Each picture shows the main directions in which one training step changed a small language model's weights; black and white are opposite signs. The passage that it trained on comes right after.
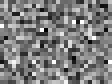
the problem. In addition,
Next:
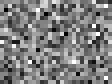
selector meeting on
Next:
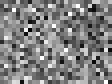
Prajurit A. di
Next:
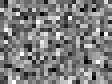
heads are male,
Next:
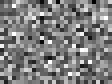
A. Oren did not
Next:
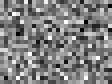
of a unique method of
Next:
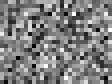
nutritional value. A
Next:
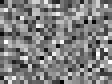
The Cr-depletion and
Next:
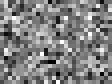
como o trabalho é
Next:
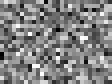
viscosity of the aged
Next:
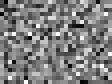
continuity. This study
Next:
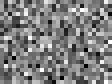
forget that Brasilia
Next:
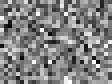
for any two trees A,
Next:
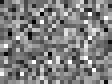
с оперативными
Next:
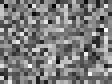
lack of a habilitation
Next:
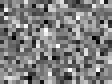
muayyan darajada
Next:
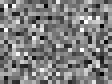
candidate fillers,
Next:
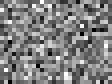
Ushbu to'plam
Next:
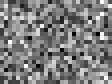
very high pressure have been
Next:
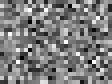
The lowest ISQ of
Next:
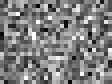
twofold increase in
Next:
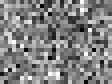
de desgrasantes
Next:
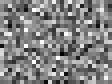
seasonal differences,
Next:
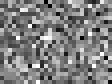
daily gavage of rats
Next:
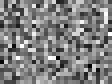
touristic products and the
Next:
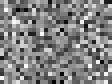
melhor usando menos
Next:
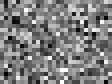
de que hasta ahora
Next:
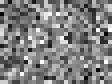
maktablarining ilk
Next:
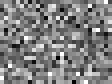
de leitura; um
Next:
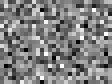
p. 19) points out
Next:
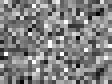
Oladunni *et
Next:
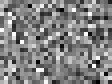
public String get
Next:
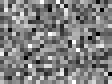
molecular dynamics
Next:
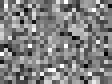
a population of Arctic
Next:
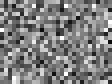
ceramics are better
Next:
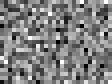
provides an update to the
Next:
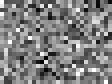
Shuning uchun
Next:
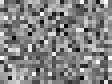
и следовали
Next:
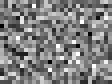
the student's teaching and
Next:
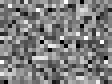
Right-Bank of
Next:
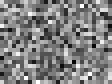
Side effects included
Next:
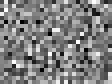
be incentivized to
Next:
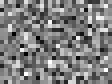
etkazish vazifasi
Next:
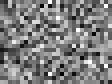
mijozlar unga
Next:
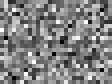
coordination, but it
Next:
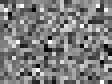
la culture. Dans
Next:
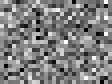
scale. Keywords:
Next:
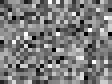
Ciências da
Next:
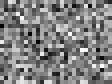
as the IE-QR
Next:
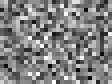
low wages. In
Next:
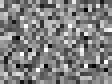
2. Лужников
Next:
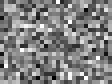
tan profundo que
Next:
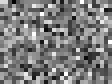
modern technologies,
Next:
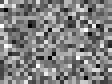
podrá cumplir
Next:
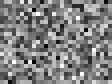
Le attività e
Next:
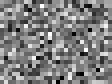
qiz bolani
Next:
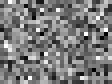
LR has the lowest
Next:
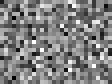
whole range of
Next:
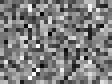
шу асосда
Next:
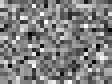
3) виклад
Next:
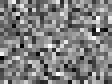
with policy makers in
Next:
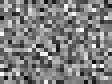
of the adhesive from
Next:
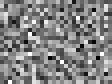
І Б. Я.
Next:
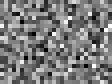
the transformation of the
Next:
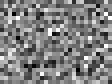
Gastroenterol*. –
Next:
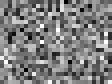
is necessary (Gallego
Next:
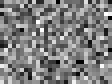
We test the acceptance of
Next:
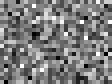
in nevladnih
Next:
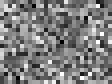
o'quv materialini
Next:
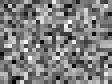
stone; they talk,
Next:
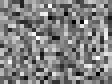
than Lifestyle
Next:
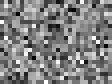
compositions B.
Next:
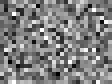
post-fire shrub
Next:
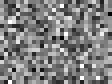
still focal points
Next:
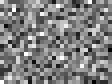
participants and their experiences,
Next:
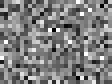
В кормовой
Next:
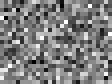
cada um deles em
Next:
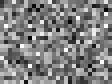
del «Canario» en
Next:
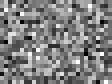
be determined by formal
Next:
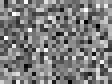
of Agricultural Research
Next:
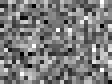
3 % are very
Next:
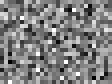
тощо) через
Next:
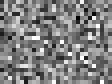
in 43% of cases.
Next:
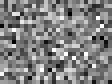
the bottom and top
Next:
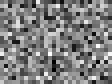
tartibga solish
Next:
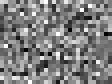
ijtimoiy hayot
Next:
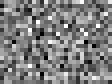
The remainder of this
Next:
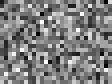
в кремнии.
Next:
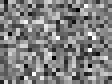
ha infected with the
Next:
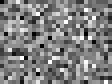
з огляду на
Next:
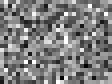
only to cellulose
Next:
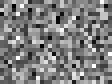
learn? (Deep
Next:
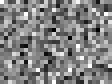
Chem. Phys.*,
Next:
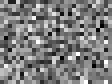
5. Baujer A.
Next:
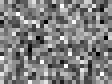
several resources in
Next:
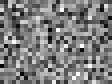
at the contents we must work
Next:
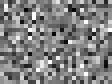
aplicação móvel
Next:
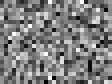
du Commissariat
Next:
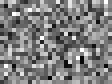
“individual’s preference
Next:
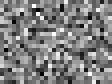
nerv ósimtasi
